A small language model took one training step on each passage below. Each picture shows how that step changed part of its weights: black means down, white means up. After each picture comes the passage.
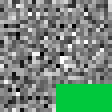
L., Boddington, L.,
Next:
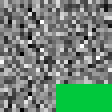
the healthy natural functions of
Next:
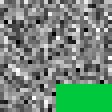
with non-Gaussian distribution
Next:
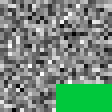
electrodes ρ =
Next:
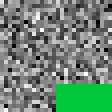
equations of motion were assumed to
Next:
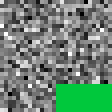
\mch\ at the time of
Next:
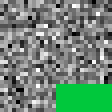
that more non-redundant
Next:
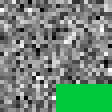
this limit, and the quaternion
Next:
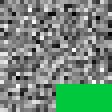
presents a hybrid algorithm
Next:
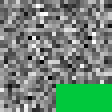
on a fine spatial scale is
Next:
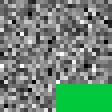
metalenses collectively
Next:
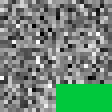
mathematical model regarding
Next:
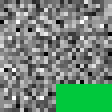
degree based entropies,
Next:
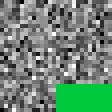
stock return with
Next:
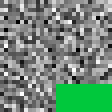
and tested. In our approach the
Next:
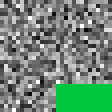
Magnus integrators have been
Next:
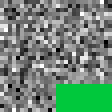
into asynchronous form as
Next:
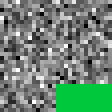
of an $IRV$ on its
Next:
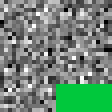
performance despite the presence of
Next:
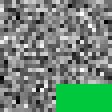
increasing magnetic field, thus the
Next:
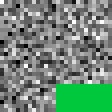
CS community, something it
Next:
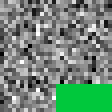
work best on plain real vector
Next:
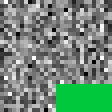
technologies and controls systems.
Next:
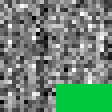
have applied to simulate complex
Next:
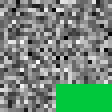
access to a large and robust
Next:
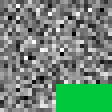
Groups Omphalitis
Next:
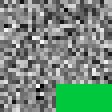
to customers, leads to
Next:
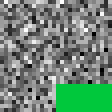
gain of 7.9 dB.
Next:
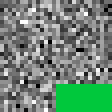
checking if the information in the results
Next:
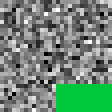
flavor and energy.
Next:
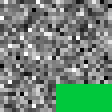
distinct position in the
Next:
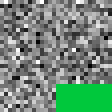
disks (without interior
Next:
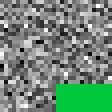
coalescence times until
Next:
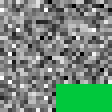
iii)} they play a
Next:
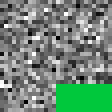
present study, Piracetam
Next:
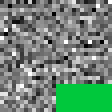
tenants which sell similar
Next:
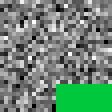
annulus width. Then,
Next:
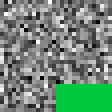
by solar flare events observed
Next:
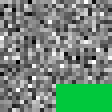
$F\ell$. Under
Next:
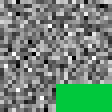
Case Study of
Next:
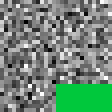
ordered phases, usually, a
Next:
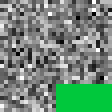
to take into account, that
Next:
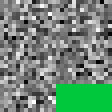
not conformally flat. It is
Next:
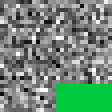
applies to regression model
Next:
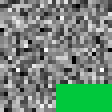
is an orthogonal basis for
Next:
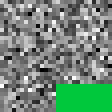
addition to mall image evaluation,
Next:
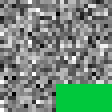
for brevity we set
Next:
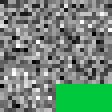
\quad \hbox{with}
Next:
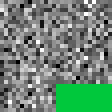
equations $y = C_2,
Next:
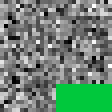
symbolic state and each symbolic
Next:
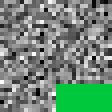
in D5.1 it can be
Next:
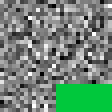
function of the incident energy
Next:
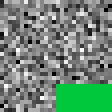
discretization of metrics
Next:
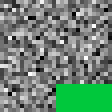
resistance. The resistance to
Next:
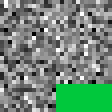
affect legitimacy
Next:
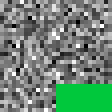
and comonotone with respect to
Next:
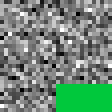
\date{} \maketitle
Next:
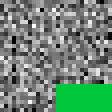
that all the maps $\alpha$,
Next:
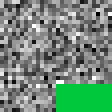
These results are reproduced from
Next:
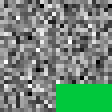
linearization from the continuous one is
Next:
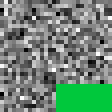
observed for distance in gravity models
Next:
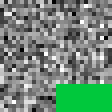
in patients with cardiac
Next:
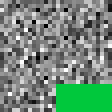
events and files with fewer
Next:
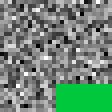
of points of type (i), since any
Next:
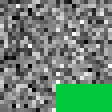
relation between the mean kinetic energy
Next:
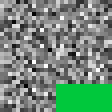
are highly efficient in converting
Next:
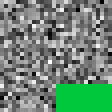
the data. Third, we present
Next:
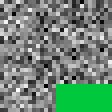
semisimple Lie group
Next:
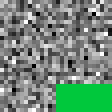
to decrease the number of terms using
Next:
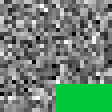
with $\pi(A)$ near the
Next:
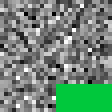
have been published. -
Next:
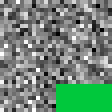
are not distinguishable from the
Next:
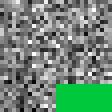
sait pas du tout la
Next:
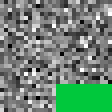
spring constant k = 6
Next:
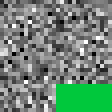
\sl2. $$ %The real
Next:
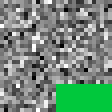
determined in the calculation of
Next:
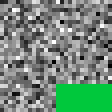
latter trend is consistent with
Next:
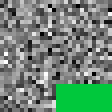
has an algebraic generating function. We
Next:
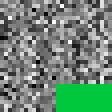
producers sold their produce to
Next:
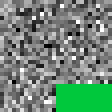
and T, T2 we have that
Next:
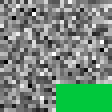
a novel interpretation of the
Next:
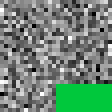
texture, optimum pH
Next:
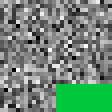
all $n<\omega$,
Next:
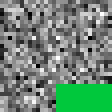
glandular architecture
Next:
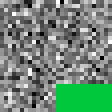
duration was decreased in 1
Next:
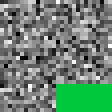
some local problems with small size, but
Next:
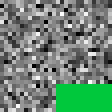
research interests include voice
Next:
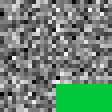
Telehack demonstrates
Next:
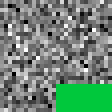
\{v \in V \mid
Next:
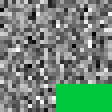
We anticipate that this
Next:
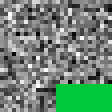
that students have opportunity
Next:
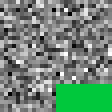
if a re-rupture of the
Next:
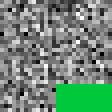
studies have found that processes of
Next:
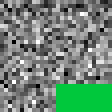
need for teaching strategies
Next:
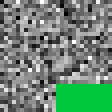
a $\Q$-Hodge
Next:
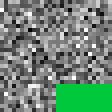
assume a Hermitian
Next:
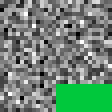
occur as the expectation crosses
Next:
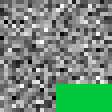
scientific text, it
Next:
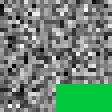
different signs during mating. Each
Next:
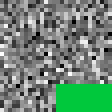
reduce the number of toxicological
